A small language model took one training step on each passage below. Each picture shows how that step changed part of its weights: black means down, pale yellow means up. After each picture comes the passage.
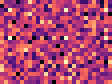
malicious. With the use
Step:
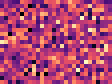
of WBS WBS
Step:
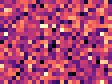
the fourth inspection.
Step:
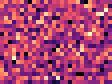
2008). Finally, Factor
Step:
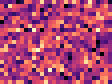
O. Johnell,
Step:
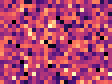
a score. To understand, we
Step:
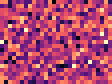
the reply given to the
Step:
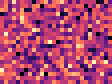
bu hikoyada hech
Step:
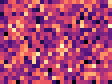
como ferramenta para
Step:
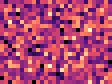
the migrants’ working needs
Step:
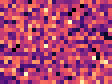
the same location for direct correlation.
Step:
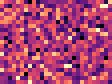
con el objetivo de que el
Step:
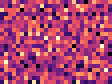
in this writing. Although learning
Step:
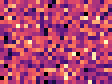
positions or transitory
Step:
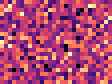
single particle imaging in
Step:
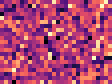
restrict to the case when
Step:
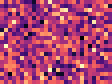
analysis was conducted using Spearman
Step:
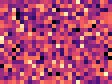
на 2. Так,
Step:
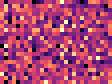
New Science Society International Scientific
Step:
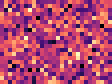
comiterii lor devin importante
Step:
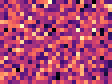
boshlang'ich sinf
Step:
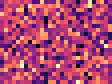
study reveals that sex work,
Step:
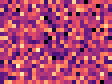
in the description of vortex
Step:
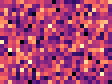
CDCl₃. Figure
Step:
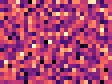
(or OpenAI tools
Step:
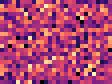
parte da população que se
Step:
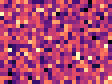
Various Symptoms
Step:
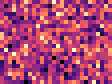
harus dihadapi
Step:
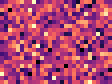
temas essenciais como cultura
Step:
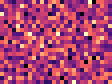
study, 110 patients were selected
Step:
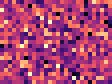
bosa olmaydi.
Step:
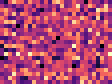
and maintain the maximum economic return.
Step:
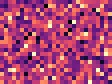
a supervised training approach is
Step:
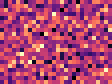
if it sums to the identity
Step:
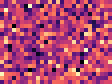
jarimaga tortilgan.
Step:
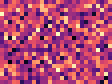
fundamentalists that turns religious
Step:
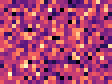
immediate incident of infection
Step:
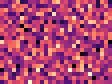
C_f depends on both
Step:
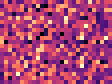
consumption but presents low adaptability to
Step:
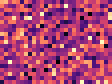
associated with a higher risk of
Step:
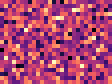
the reaction scheme given by
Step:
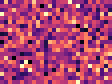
sisi ekonomi,
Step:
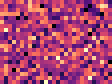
yang probabel benar.
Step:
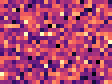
odamlarning jismoniy
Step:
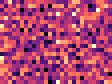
avaliações foram associadas a
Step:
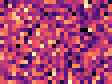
Oraciones subordinadas:
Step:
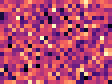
atual as principais referências
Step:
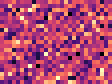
kuchini idora etishga
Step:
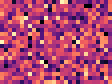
pozitivna, dok su
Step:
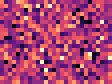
limites tradicionais da
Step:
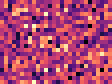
que também transpareceu
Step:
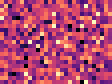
cholesterol and low
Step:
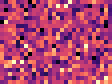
- a multi-centre cluster
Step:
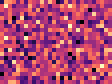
железистого и
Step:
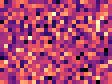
development over a five-year
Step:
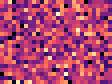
of poverty to establish the
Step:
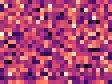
and is not varied over
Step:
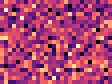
IO psychologists are not
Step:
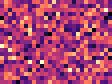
cuyas inmediaciones se
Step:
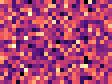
в несколько раз.
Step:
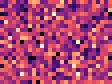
in the form of NCs
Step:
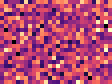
less time in comparison with sexual
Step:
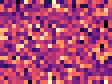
Eu sou a Meta
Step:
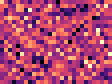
which revealed that patients who most likely
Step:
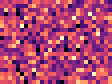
значення у сучасному
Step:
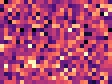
jamiyatga, davlatga,
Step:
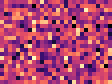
factor regarding the crack growth.
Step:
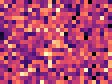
the report. The poster is
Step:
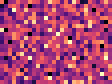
TREATMENT OF
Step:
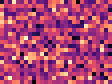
below the boiling point and
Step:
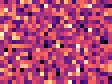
in dit voorbeeld
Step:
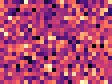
date and did not differ significantly
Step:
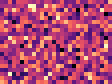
biri, önemli
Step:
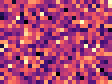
quando se tem evidências de
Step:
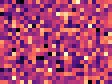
3: Distribution of patients with
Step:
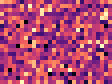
groups within that system, moves
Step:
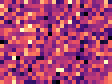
em pleno processo de desenvolvimento
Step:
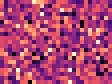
изменяются технологии
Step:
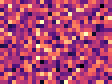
linguistics. His presence in
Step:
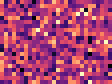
probability of producing undesired
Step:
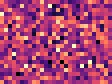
patients were also drug users, for
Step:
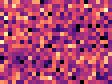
of BMI Food purchasing
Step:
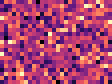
tekislikka parallel
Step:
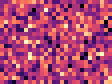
Rio atestam o que
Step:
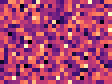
abstratas. espaço
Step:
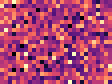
Published in International Journal of
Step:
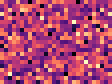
in order to be as objective as
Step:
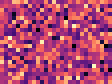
specify, as a space
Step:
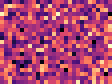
served as main contact area,
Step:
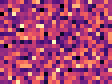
Adaptive predictive path following
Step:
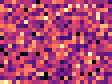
to provide a basis for future action
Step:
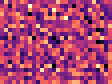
relaxation induced by
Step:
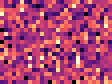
student groups. A paired samples
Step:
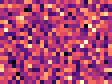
tomato breeding programs.
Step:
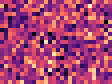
J. Arribas, and
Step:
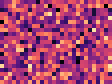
ethnic minority region of
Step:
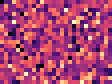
organizational members. Since various IT
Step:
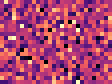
voire de mise à
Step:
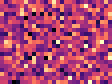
testing blueprint must be
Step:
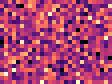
development, Natural History
